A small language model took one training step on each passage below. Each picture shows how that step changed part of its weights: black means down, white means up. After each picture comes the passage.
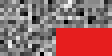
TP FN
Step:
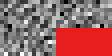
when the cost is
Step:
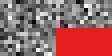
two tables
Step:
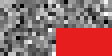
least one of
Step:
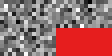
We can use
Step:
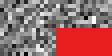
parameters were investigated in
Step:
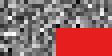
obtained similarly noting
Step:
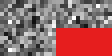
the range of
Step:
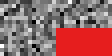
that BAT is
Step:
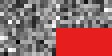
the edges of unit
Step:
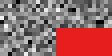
patients with 80%
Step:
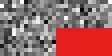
are measured for
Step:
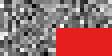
were obtained from each
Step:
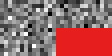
describe the process through
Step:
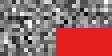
structures admitting
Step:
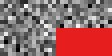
Every simplicial
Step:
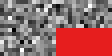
reveal new phenomena
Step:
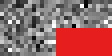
the problem of
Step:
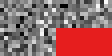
maximal sequence identity of
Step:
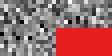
Therefore, identifying
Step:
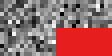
the inclusion of
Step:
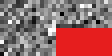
the specific needs of
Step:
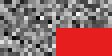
of source and
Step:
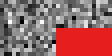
factorizations for
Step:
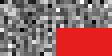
Degree in
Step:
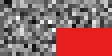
singular value for
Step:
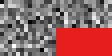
an oncoming
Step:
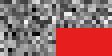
for flow simulations with
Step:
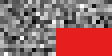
to these agents
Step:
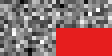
and infrastructure, related
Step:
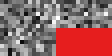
to the curves in
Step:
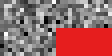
between Teachers and
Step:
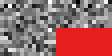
different parts of
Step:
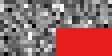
Since $v$
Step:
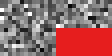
\text{ and
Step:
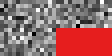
bifiltered free
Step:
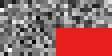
general diagram (not
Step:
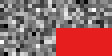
isomorphic with an induced
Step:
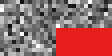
\indent Let
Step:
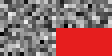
functions in the system
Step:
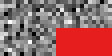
such that $\bar
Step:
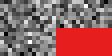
for the open set
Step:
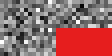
diagrams commutative.
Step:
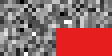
we know that the
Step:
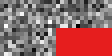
liver disease
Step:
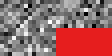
problem on quantum
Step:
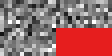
our method indeed
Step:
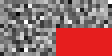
messengers significantly
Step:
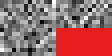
steps, which are
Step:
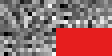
or partial differential
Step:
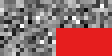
al. proposed a
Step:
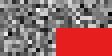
universe. We
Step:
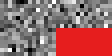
cycles, it can
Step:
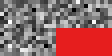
a dilemma.
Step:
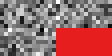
range 3.2
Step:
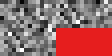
with a different
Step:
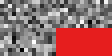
A statistical pattern recognition
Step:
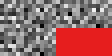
System Access Control
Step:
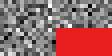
spectrum $\mathfrak
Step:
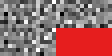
The consequences are
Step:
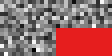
manageable side effects
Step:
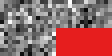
node, the
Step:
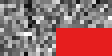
model was trained on
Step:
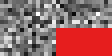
to have Not
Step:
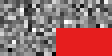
was suggested that
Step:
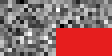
we define the
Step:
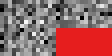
alternative means for the
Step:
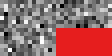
Furthermore, the
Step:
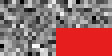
end of the article
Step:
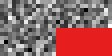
programs at a
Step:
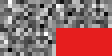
assume to be
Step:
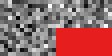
command {\tt
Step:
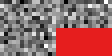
and average time of
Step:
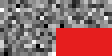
previous notations we
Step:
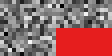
or the filter
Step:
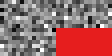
H tone
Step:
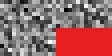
and resolution of the
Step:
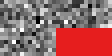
the following proposition:
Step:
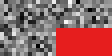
set of labels that
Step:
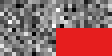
the space $\cal
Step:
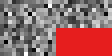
translation surfaces) is
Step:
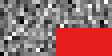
containing occupational safety
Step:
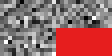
that we learn more
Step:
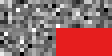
Young -
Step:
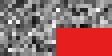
the classification of
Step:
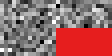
Figures 2 and
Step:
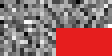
matching, it
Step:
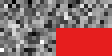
knowledge, which is
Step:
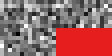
into account also the
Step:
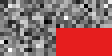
use in a
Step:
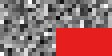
is estimating the
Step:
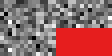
a result of the
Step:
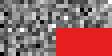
are not the unique
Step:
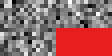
leadership, has
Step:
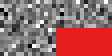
statistically significant relationship
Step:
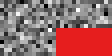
average count rate
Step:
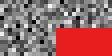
vector can be
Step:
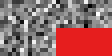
staff, further
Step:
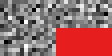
coordination that create
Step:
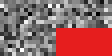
integral over the unit
